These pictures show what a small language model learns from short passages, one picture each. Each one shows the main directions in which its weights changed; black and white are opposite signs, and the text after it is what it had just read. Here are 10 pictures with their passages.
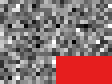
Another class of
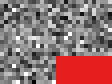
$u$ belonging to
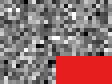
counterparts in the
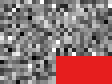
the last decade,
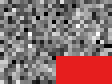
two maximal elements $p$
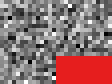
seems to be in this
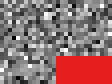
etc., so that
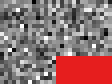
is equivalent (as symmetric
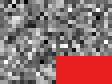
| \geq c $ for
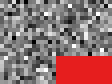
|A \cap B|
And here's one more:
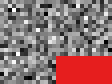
pellets only with
